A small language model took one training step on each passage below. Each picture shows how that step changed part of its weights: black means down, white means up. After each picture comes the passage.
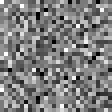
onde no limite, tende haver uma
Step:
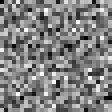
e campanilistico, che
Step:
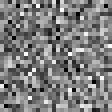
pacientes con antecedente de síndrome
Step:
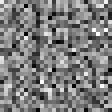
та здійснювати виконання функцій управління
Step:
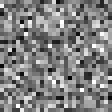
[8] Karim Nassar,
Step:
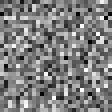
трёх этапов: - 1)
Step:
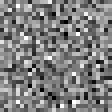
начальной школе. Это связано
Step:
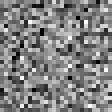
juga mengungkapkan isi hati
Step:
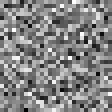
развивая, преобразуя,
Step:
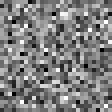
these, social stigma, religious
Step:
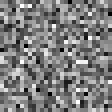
— bu shunchaki texnologik
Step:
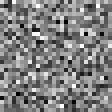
Bestandteil bilden oder letztlich
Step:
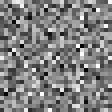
visibilidade analítica para serem
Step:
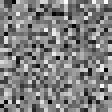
урожайность с другими
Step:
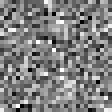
течение 6 месяцев высушенные
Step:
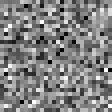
início da década de 1960.
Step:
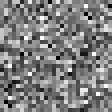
в развитие нравственного и этического развития
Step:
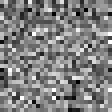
do Alto Tietê: uma análise
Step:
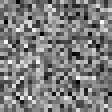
aos meios de suicídio;
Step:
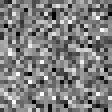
butkul nobud qilish holatlari ham
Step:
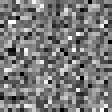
que los países avanzados, y también dos
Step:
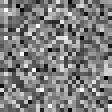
teatr aktyorlarining,
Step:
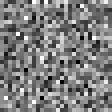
на скоростные характеристики
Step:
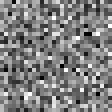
Университет, 2010. —
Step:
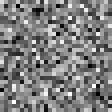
Innovative Development in Educational Activities
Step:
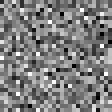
commerciële, technische en
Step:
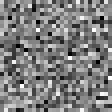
хизмат қиладиган усуллардан
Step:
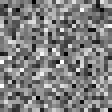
status in UC patients and its relationship
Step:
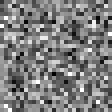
gullashning nisbatan kechroq
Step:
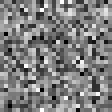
Pediatric Cancer in
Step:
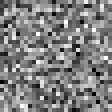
à deslocalização do olhar e ao
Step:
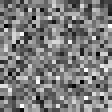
pelo ritmo deliberado do
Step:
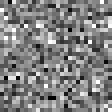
society, but rather as
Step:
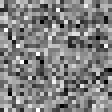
lozim. Raqamlashtirish texnologiyalarini
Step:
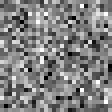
yondashishi zarur. She‘riy
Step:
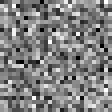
**kasb** — maxsus
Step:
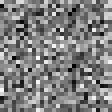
Functional Properties of Cod
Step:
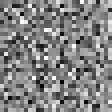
rapport au monde particulier*. Et
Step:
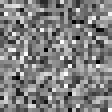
dilarang didalam Pasal
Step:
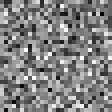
Independência do Brasil recebendo
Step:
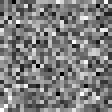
usando os dados referentes à obra
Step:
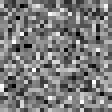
situatie toegespitst, kan
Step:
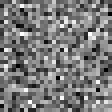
Mallma Perez (2025), Los
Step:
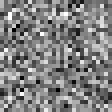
э т л ь ј ь],
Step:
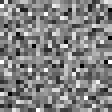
muhim omil hisoblanadi. 2027-yil
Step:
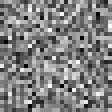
для характеристики внутрішньої
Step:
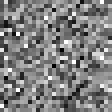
for actors. Hence, the
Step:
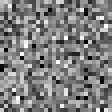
между факторами окружающей
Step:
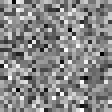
позитивні, так і негативні
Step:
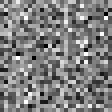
виконавцем та його сприйняття
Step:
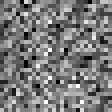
el espacio y en el tiempo.
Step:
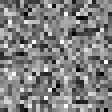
saqlash masalalarida bir qancha
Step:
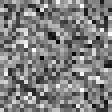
o papel do governo no financiamento da
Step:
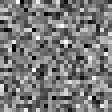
van prognoses aanwezig
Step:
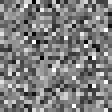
большей и качественной продукции и
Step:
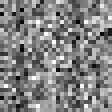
KUHP Nasional)*.
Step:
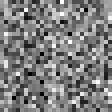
Lepidoptera and evaluating their
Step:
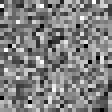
de 1977, concebeu a criação
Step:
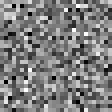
olib borishi ochiqlandi.
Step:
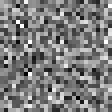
la base hasta la cima es de
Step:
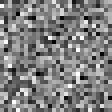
del lugar continuaron con su función de
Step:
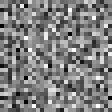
Bento Rodrigues, da cidade
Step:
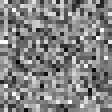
formatidagi test topshiriqlari bilan
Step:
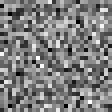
área (Em anos) 1 54 Gestão
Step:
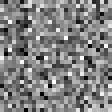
savdosini o'z ichiga
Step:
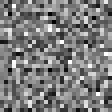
у детей преимущественно
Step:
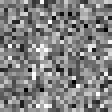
і NaOH . Зразки
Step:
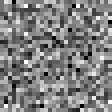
№ 14 к Договору о
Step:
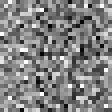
se auto sitúan en
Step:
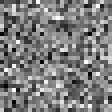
taraqqiyot va tanazzul.
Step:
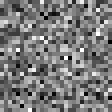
büyük oranda bağlı
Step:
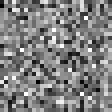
beberapa penelitian terkait hubungan
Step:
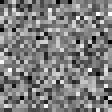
dessas mudanças psíquicas, entre
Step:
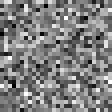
of Scientific & Industrial Research,
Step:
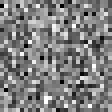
máquina abstracta y el
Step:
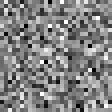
keskin o'zgarishni vujudga
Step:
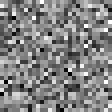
пространства, что позволит
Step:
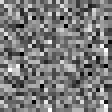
معرفة ما إذا كان
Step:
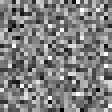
ва ривожланиши унинг ички ва
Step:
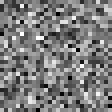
K 2 yıl Haftada 3 gün
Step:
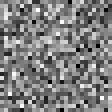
... bu ishlar sansalorlik,
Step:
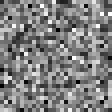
йилда хунармандларга
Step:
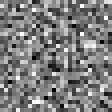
світом [22]. Разом із
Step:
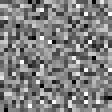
ularni bajarish uchun yetarli vaqt
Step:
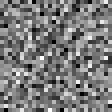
en las reglas), mientras en un
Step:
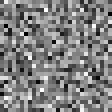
crítico, questionarem e se
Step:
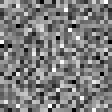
продукції серед іншої, інколи
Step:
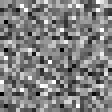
indicators. It evaluates the share
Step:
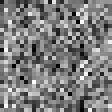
hám eń qımbatlı
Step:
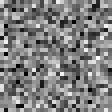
D status and bone mineral
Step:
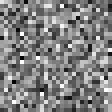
TNI AD perlu selaras dengan
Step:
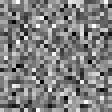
Renaissance), Harvard University Press
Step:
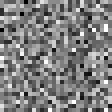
и измерения глубины
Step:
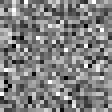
В пробах сквашенного и
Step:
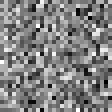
tashqi siyosat, globallashuv, axborot
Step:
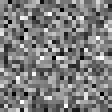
the assessment of reading skills not
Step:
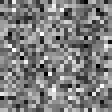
35. Tzipori, S.
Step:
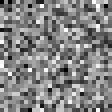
тарихи” 3-жилд.
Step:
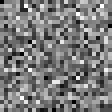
этиш мақсадида маҳкумлар,
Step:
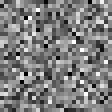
of health equipment website
